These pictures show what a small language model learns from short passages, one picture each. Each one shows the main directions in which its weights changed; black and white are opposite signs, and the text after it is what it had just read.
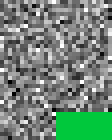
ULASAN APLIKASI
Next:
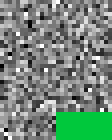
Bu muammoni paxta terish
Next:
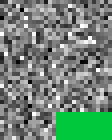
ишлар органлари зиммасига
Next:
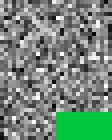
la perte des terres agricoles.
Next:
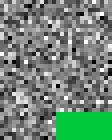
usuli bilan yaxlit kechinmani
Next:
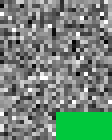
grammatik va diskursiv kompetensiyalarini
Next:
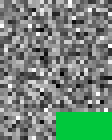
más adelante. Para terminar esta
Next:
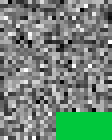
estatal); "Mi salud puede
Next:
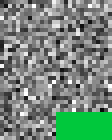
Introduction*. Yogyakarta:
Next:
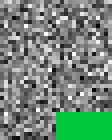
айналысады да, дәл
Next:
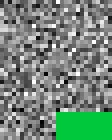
yanada jiddiylashtiradi. Maktablarda
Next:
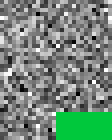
University of Texas Press. - KELLEY,
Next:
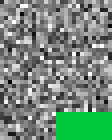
dengan KKM=70 dan ketuntasan belajar
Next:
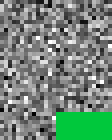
10 cm da face do pilar. Além
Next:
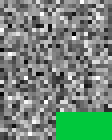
асортименту вироблених культур і
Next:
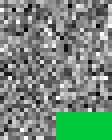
Key words: model, analysis, crepe,
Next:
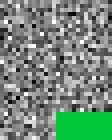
alohida daryolar, tog'lar, voha
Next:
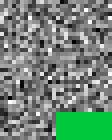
dedi do'xtir mahzunlik bilan.
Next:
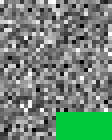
beradi va inqiroz yuzaga kelganda
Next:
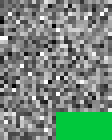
ограничивать финансовые возможности многих
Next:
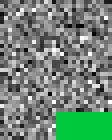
1850, por outro lado, os escritores
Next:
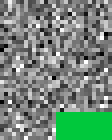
toza joy (sanitariya talablari asosida)
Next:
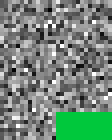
qadriyatlarining ustunligi; -
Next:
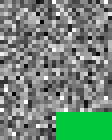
wir dekodieren das und unser
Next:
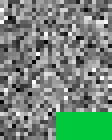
kompleks boshqaruv vositalari majmuasi sifatida
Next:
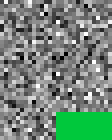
Ще одним шляхом
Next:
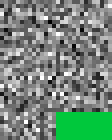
iqlim risklarini aniqlash, ularni baholash va
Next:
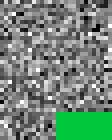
arqonchani 4 marta tugib
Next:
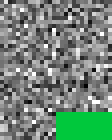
mais uma vez, a invasão desoladora das
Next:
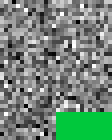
bilishni talab qiladi. Musiqa madaniyati
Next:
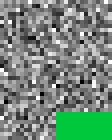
Ə.Ə. Müasir
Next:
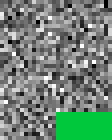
korroziya ko'prik qurilishida
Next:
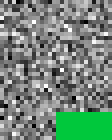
илмий тажриба станциясининг ўтлоқи
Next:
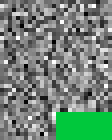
Çünkü Türkçe'de her
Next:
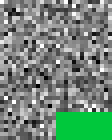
cijfers, waarvan bij dit onderzoek
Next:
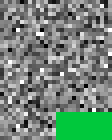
instrumentos reduce la eficiencia del mantenimiento y
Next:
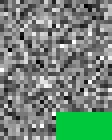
lain: 1) pengenalan awal terhadap
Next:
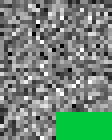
CEM Kénia fait bien mention de
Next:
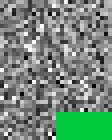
davlatlarda to'lovga qobiliyatsizlik
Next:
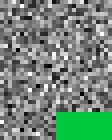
retrospectives and prospectives from Allen
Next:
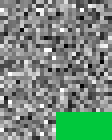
barqarorlikni buzilishi dezintegratsiya kabi
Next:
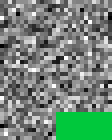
de los frutos de pepino en
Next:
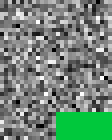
Negara Republik Indonesia Tahun 1945.
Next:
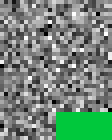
to'g'risida" gi
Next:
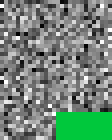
профессии, как следствие – гибкий
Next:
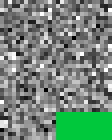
затруднена; - Недостаток
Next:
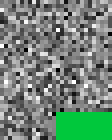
подальшого життя. Опитування
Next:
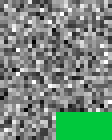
4: Pares de comparación correspondientes a los
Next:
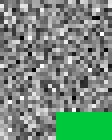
O'zbekiston Respublikasi qishloq xo'jaligi ishlab chiqarishida
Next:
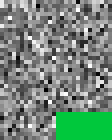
основі цього процесу лежить
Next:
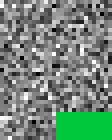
Руҳий ўзликни англаш бу –
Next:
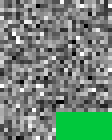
ana kadar mechul kalan beşer
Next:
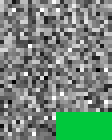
eni; bo‘yin-dum
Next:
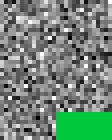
de neurones comme profond à partir de 3
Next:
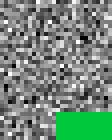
miqdori yuqori) va chang tayyorlash,
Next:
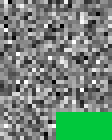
и именно поиск нового «для
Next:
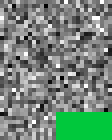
граничними значеннями якого є, з
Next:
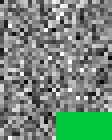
в содержание понятия
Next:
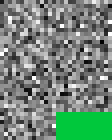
la firma del nuevo Concordato,
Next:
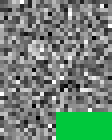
optimisé développé pour le programme
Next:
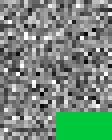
qismlarini loyihalay olish); b)
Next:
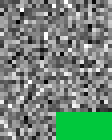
tushunchani shakllantirish, bo‘lishli va
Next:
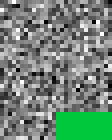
v Európskej únii
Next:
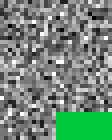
shartnomalari davlatlar o'rtasidagi iqtisodiy
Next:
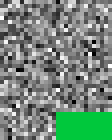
raqamli iqtisodiyot, sun'iy intellekt,
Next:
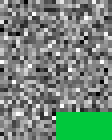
den Lernenden einfacher nachvollzogen werden
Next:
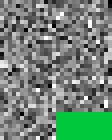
exclusão, culturas com contagem
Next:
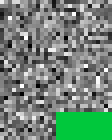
виникає в результаті тривалого
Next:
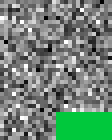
adabiyotlar. 1. Stallings, W.
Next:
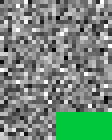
darajadagi kasbiy malaka, mahorat va
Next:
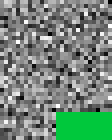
olarak benzer olduğu varsayımına dayanan
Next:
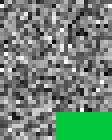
samarali yondashuv sifatida e'tirof etilmoqda.
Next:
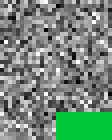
forma y movimiento. La presentación de
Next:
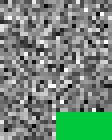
P., B. Ahrends & H.
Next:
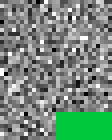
again, manna from heaven,
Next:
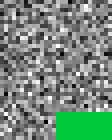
aus, dass 1) sie Ausdruck
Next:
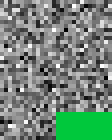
ustiga normadagi qiyalikda
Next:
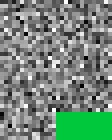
- ✓ inklyuziv ta'lim tizimining
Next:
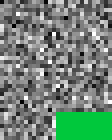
um grande contingente de imigrantes.
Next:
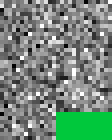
А. П. Закалюк розглядав
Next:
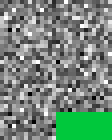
aborda temas como a inclusão do quesito
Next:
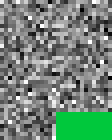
de al-Andalus y con otros puntos
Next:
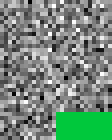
maktablari o‘quvchilarini o‘zbek adabiyotining
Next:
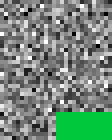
распространения пламени, это
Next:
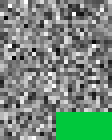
– Jawaharlal Nehru University –
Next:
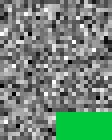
cuanto a su historicidad, funcionalidad,
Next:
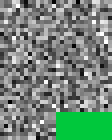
ZAMONAVIY FIZIKA."
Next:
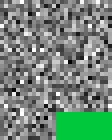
favoriser le développement d'un
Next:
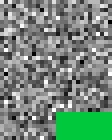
com diagnóstico de doença Avaliar
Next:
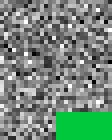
Мобил пул ўтказмалари ва
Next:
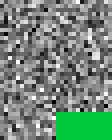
zu befähigen und die Auswirkungen
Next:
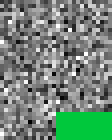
va kasb-hunar kollejlarida
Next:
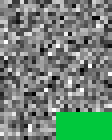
исследований, оцененные как 2a,
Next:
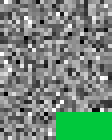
drivers de croissance de la
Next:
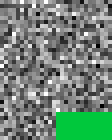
anggota dewan direksi memiliki latar
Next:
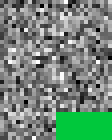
karantén várt azokra, akik
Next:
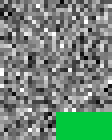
wir uns ursprünglich für dieses
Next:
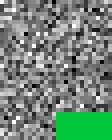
aunque el reducido tamaño del mapa
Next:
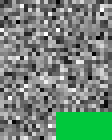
%) Примечание. Составлено
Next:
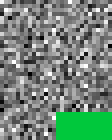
imtiyoz va kompensatsiyalar nazarda
